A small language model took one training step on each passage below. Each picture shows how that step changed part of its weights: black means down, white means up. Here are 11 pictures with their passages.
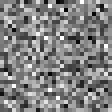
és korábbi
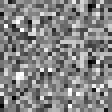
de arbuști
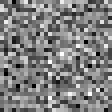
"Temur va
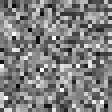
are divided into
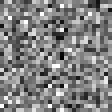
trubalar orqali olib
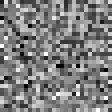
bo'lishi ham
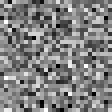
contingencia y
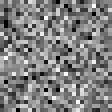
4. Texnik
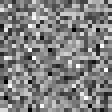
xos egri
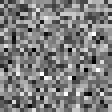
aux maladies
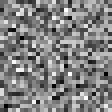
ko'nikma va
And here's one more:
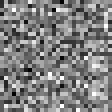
fand ich in
